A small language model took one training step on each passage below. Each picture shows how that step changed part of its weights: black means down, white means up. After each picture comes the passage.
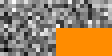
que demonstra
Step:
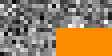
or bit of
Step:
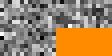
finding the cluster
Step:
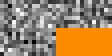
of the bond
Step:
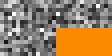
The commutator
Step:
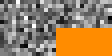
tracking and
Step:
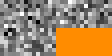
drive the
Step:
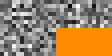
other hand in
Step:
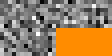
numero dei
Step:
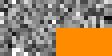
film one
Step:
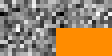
to provide
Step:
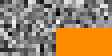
estudo de
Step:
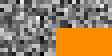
difference in the
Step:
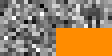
the fields of
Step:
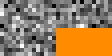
list of all
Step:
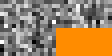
the same two
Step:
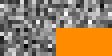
of the variables
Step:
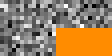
were subjected
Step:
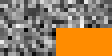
is usually
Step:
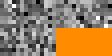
forum and
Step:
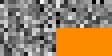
delay to
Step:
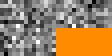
que essas
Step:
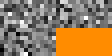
nurses for
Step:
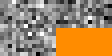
detection results are
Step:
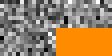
of the model we
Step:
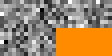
we therefore obtain
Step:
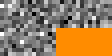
accreted with
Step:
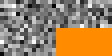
requirement of
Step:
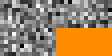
dominated by
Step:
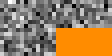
derives in
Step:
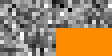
the colours
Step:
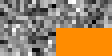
as well as the
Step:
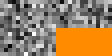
reduction method of
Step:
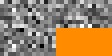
It is clear
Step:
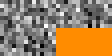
by the production
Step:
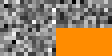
variations due to
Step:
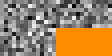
are verbs that
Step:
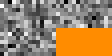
to the different
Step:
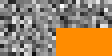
part by the
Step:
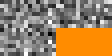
reading the
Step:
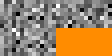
pulp for
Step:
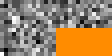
Low Power
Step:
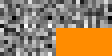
position in
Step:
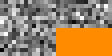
justo e
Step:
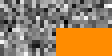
for the experimental
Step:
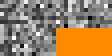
The first is by
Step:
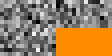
que podem
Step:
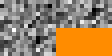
and K.
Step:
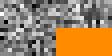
the gas
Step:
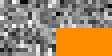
agrega as
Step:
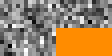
that work is the
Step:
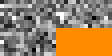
derive the
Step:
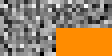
may reduce
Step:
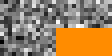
community is to
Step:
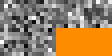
it is often
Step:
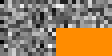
use various
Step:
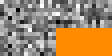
the study were obtained
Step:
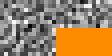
not exceed
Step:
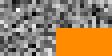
on far
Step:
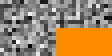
BF Lyn
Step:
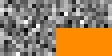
dent on the
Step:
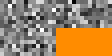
some measurements can
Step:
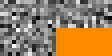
positively of
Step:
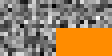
is manual based
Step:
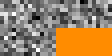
defined the field
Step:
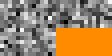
independent and
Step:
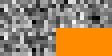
such as the
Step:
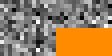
field and the
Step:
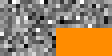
As a last
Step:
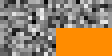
4: What
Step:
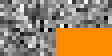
the case of
